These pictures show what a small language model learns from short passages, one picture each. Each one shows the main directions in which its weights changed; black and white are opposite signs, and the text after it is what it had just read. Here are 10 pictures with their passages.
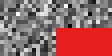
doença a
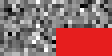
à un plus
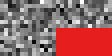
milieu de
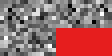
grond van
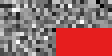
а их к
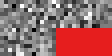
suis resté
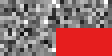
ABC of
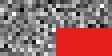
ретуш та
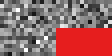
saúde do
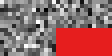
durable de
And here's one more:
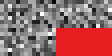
va ularni
